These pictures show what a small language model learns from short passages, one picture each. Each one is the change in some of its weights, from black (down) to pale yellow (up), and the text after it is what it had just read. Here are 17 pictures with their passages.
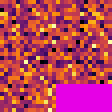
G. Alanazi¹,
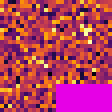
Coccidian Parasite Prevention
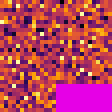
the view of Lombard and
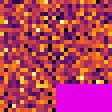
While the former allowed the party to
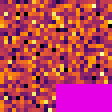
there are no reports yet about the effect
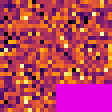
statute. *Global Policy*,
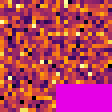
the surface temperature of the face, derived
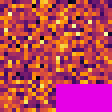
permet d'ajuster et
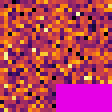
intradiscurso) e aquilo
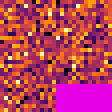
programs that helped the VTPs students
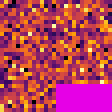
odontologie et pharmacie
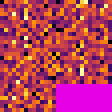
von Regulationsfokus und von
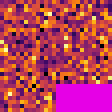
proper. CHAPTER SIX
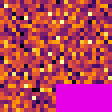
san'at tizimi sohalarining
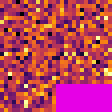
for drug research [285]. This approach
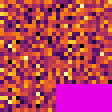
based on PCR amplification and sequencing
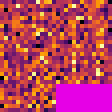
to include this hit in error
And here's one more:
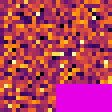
sports movement is a broad movement, with
